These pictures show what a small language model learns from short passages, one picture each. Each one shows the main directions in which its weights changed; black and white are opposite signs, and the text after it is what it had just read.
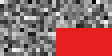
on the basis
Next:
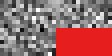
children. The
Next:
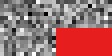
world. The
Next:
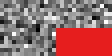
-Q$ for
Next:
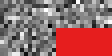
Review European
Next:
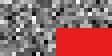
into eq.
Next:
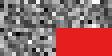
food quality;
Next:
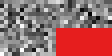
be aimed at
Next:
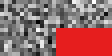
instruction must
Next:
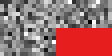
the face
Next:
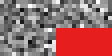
up to the
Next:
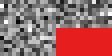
duration of
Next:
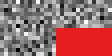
book you
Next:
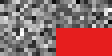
and processing.
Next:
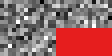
subjective parameters
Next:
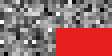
then assuming
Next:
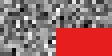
gates, we
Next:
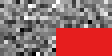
area. That
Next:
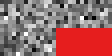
the climax
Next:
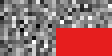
Energy band
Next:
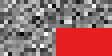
determined that
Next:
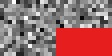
one case study
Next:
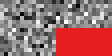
integration framework that
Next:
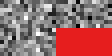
across programmes
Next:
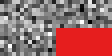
and conclusions
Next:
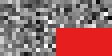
high tension
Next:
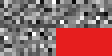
users according to
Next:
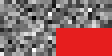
may also pose
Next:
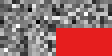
recent studies by
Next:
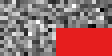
more considered in
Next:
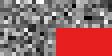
male students
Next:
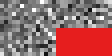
suffice to
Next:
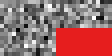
talk with
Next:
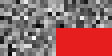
algorithm significantly
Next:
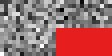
the others
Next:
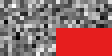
relevant to
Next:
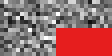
evaluations of
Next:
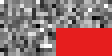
least three
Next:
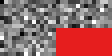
cells decreased
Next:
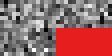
the concerned
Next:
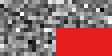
as if the
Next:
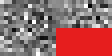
plant material of
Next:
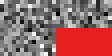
to Dole
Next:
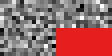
social classes,
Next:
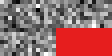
red and
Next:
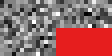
discovery of
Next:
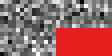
and distributed
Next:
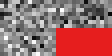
of this, it
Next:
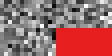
improved the
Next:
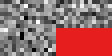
temperatures. Figure
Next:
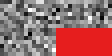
higher patient
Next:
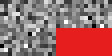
the context of
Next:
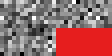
will be used
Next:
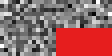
of enhanced
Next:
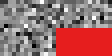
tend to
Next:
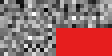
He later developed
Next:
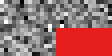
The present work
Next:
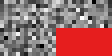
paper still have
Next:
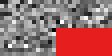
of PFP
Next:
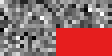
diuretic activity
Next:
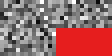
time spent were
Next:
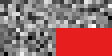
the study by
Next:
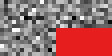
loading and
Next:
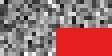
the resin was
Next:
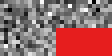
the outreach
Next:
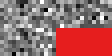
takes as
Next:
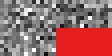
would belong
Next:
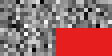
bridge the
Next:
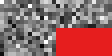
cross validation
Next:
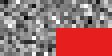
parameters for estimating
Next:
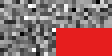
area (orange
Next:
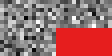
complex dynamic
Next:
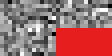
particular of its
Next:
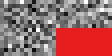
detection of
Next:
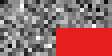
Figure 5). Figure
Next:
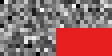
images are
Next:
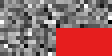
crisis is
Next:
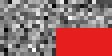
available datasets
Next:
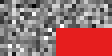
for oil
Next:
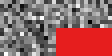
that shortens
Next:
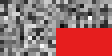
the Long
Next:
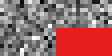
The major findings of
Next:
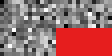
As a result,
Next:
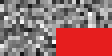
to attain a
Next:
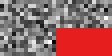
in the different
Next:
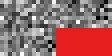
will be created
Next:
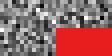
the delivered
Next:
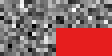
Research and
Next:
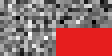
laboratory findings
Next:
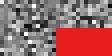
by deciding
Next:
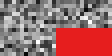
has also been
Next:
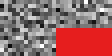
in this field of
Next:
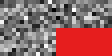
3, the use
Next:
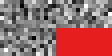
Therefore the
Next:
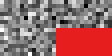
Eaton et
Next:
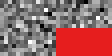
because the level of
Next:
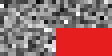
is the same as
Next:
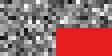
large structures
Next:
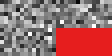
and influence
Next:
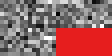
advantage of
